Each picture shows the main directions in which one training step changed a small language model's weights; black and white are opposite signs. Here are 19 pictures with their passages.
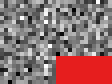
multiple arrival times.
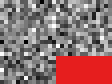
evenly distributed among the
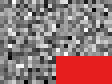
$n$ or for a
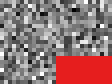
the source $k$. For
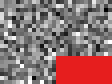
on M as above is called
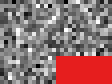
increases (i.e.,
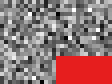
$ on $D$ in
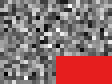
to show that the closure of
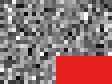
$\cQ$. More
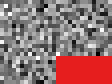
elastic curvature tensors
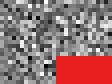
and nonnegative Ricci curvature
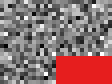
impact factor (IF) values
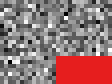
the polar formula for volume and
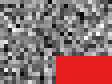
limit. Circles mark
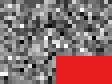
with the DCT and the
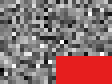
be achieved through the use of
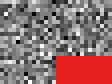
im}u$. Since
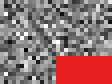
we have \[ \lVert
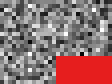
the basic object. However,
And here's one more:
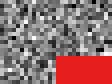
The aim of the present paper
